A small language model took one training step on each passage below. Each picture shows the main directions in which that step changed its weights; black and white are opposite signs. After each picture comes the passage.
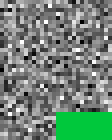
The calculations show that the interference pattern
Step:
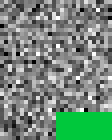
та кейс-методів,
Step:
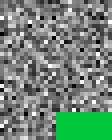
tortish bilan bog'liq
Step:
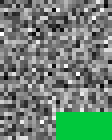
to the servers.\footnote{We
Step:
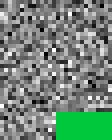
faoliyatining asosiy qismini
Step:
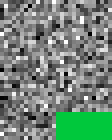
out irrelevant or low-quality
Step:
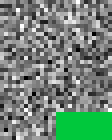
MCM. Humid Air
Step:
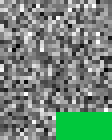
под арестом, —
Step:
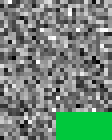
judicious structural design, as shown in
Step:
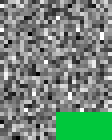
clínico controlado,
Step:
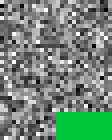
axillary region for the past
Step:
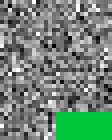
аграрной продукции с
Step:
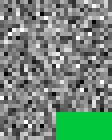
SDN Tumbang Nusa 2 di
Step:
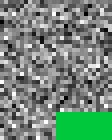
Sparse forest supports more
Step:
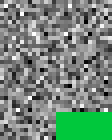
al culto al trabajo
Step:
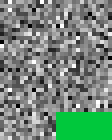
“Monreal Protokolları”
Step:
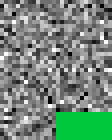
gap between the public and scientists
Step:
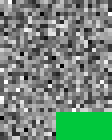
is the ideal distance for threshold
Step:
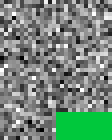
- Review & Editing Vi :
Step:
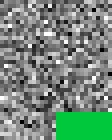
example, when the state is highly
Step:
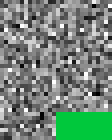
penyampaian materi
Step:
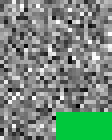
Также необходимо
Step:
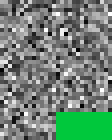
debido a su alta solubilidad
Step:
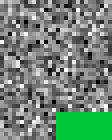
en la asignatura Emplea
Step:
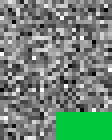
Out3 Model Stat. CCF
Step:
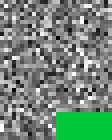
leverages optimized low-level
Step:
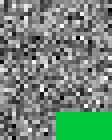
utilized in this research work. Competing
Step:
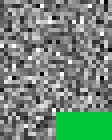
illustrate its core ideas on the
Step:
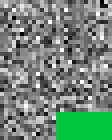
parameter values. For the subhalos we
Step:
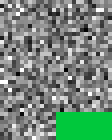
das formas de representação escrita
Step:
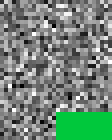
Center, LBNL,
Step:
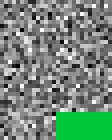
do LPEE – Laboratório de
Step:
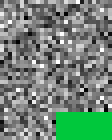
18c Study protocol access
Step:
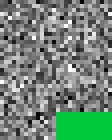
postgraduate, students, international
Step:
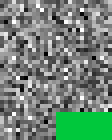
Бухарской области
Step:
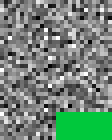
the Italian regulatory framework
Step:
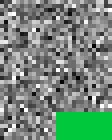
Bunday diabetda shakarning
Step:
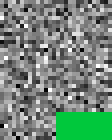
Carbon Materials and Wearable
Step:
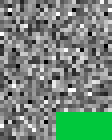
Therefore, ATIO links
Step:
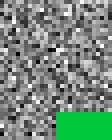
• Industrial sites • In
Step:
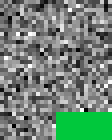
of $\CN=2$ superspace of
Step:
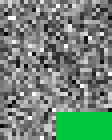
olarak ise geçmiş
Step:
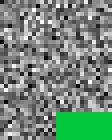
and magenta long-dashed lines represent
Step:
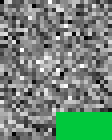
can take the local operator at the
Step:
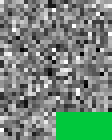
the electronics and work as a path for the
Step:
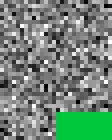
of Irony and Humor in
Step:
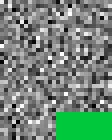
de que tanto el desarrollo como
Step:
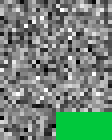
min. Cultures were incubated in
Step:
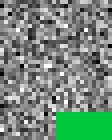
chosen two times larger than
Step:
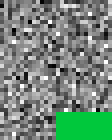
critical supercurrent for the host
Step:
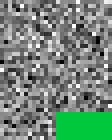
va hamza (ء) bilan
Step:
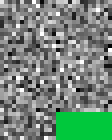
bölümü Türk
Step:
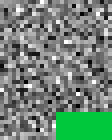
the high risk of ecosystem quality
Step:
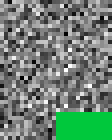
вигляді сітки
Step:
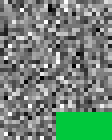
Maktab o'quv dasturida
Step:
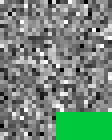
providing additional improvements over the
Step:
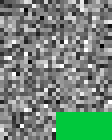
muitas vezes sentimos
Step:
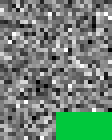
emergence and asymptotically
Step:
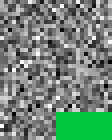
aceitáveis. O nível de
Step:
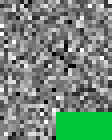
on the time-dependent variational
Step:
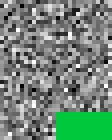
como uma reflexão sobre as formas de
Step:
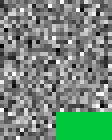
data object term \textit{audio}.
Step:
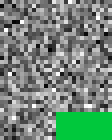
no longer exact% ---but it is
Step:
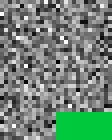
intend to study about the Destination
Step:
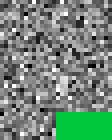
in medicine. All of these
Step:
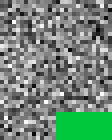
septuplet avec les écarts
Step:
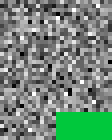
Dublin. The ADAPT
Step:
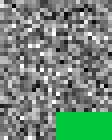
bilan kengaytiriladi.
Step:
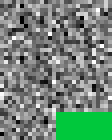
in a study conducted in Peru,
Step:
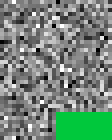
by measuring single-spin asymmetries in
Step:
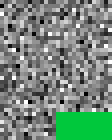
NI LabView software and the
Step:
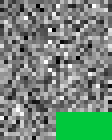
и др., на которые мы
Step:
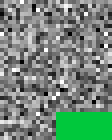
global reach, convenience,
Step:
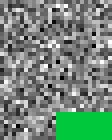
A PRESCHOOL
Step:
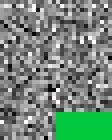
Sujith Kumar Palleti,
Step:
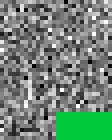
Scienze Umane presso il
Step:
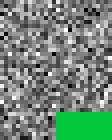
well as in those receiving
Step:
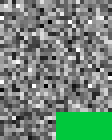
los alcances y trascendencia
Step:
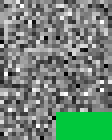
flexoelectric effect, the
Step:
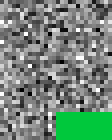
happens is that the effect of
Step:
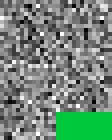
kind involving only ϕ (as
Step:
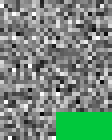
Fly ash, Compressive
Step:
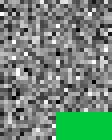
can be, respectively, written as
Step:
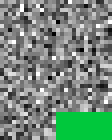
а также их развития
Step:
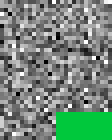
findings align with the objective evaluation
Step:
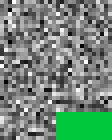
differences in career satisfaction of
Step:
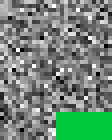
“skateboard”. To build
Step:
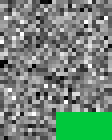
cementitious materials - a review,
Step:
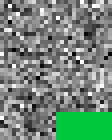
trial, parallelly working with
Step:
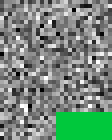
Stage; Awka; Anambra,
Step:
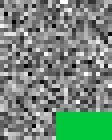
pure bismuth; this fact indicates a significant
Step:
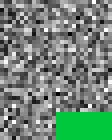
to'plami va Web of Science
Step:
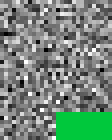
The final photons were detected at
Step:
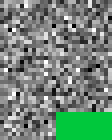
na figura 01, foram apresentadas
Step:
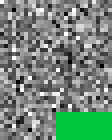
teacher A (teacher from
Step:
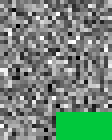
de venda do lenacapavir ao
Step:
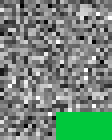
The irradiated models show roughly the
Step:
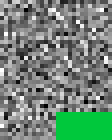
In the Markovian approximation, operator
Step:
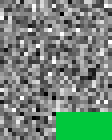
lingvistică prin
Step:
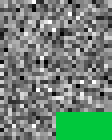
rf signal of the same amplitude as
